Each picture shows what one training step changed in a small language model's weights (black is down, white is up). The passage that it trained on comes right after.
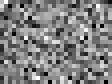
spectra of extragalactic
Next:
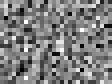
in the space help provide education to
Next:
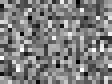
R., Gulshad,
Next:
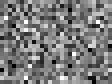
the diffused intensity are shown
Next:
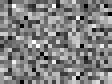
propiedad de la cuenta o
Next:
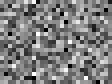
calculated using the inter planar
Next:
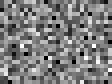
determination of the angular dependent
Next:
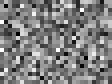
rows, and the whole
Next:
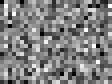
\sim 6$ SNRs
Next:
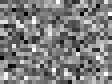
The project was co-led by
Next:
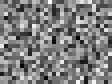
their own properties. The new
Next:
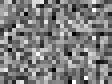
users that have packets to transmit
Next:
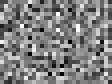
region can be improved upon by
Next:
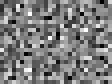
for generic values of the coefficients
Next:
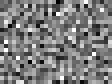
can be equivalent to two loss functions
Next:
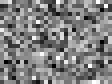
results: Removed
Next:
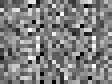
\end{equation} are
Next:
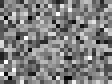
gap distance decreases. In parallel,
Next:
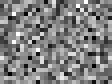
curves with a time bin size of
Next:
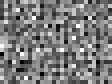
this procedure is included in the
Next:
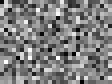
Gothenburg is
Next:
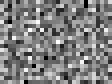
``Determining the
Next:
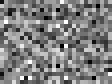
hole was not the GEM
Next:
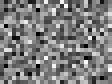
ст. 75 КПК
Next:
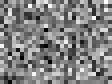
плавника 13.2
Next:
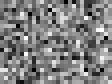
de kullanılır.⁴⁴
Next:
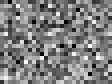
used in a Rankine power
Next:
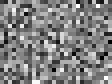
to determine this buffer zone.
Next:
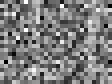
the wavelet parameters and the
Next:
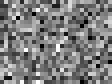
are modulated, as well as
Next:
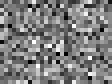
and interweave are three general
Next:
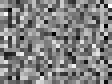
symptoms of any
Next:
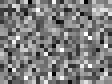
SD20. Adding the
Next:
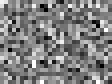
performance in university students: An
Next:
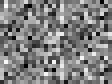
2 of the cognitive framework.
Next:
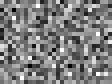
Year 2014 on *Regional
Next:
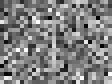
patient for material has a
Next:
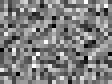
- Shots from the three
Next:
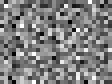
great importance. Several approaches
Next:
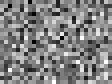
tahlil etiladi.
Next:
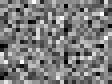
for "integrating out"
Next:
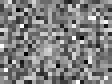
which turns out to hold
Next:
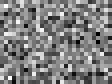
female college students at
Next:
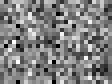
Asisted Design (CAD)
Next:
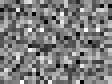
the N and S AGN, and
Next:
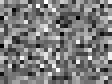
и отвода тепла
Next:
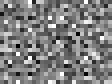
and S61 of SI).
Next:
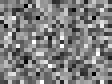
2. Островский
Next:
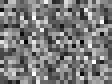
посланной группы
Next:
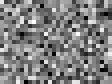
The LIGO data have already
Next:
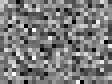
1 kpc there may not be
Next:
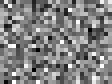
Er nutzt
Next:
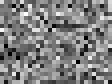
vi siano problemi
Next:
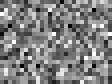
перечисленных выше
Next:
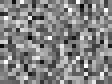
sixteen (16) does
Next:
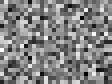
membandingkan data hasil
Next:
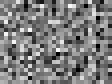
proven in the cited
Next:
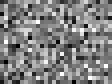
slave systems were selected for
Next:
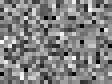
The density functions in Equation
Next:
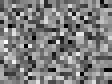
negación de la responsabilidad
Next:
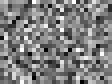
Collecting all factors, we
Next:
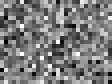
is different from those first proposed by
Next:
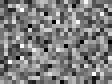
patients with hypotension 63
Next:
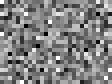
Roma \\ ``Tor
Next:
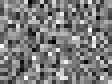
in the backdrop of
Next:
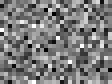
colectivo [6]. La
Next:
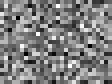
Human Rights on the legality
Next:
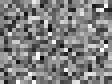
by some immaterial energy.
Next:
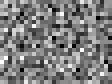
in the absence of any commercial or
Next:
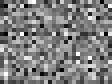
of the perfect square
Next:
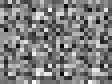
computationally challenging due to complex
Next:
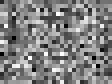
endangered Germans in
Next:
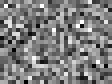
find the $\Gamma_{\mu}$
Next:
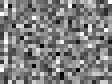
introduce faults in the source code
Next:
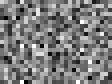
location but can enter a given
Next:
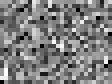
in several studies. {If the
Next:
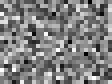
unique testbed in ORNL
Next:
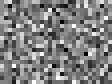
effectively as one-loop
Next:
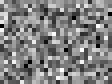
identified in CSA activities in
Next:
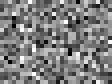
γ-ray spectroscopy and the
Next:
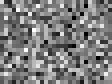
Natural sustainable textile fibers
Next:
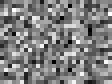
phase approximation where the PSF
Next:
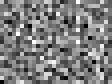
significance for future applications and related
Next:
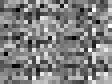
– во МГУ,
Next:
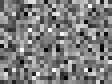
Color plot of the resistance
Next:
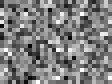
Uzinelor str.,
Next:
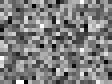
refers to the design of the solution
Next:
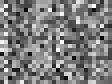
education and research institutions play in the
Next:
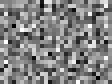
practices and teaching formats.
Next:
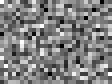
conjugate: A promising
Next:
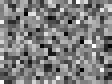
Delivery System ML
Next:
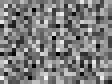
and in the improvement of overall health
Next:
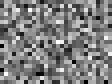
among other conclusions it should be
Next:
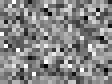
%%CITATION =
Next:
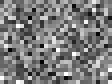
also found that fields that go as
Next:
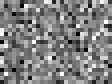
турли йўллари
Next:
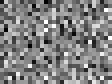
сообщения в БД
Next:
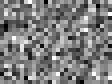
horizon plus the entropy of
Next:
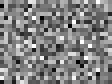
ignorable in limiting
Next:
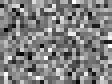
sigue siendo una de las
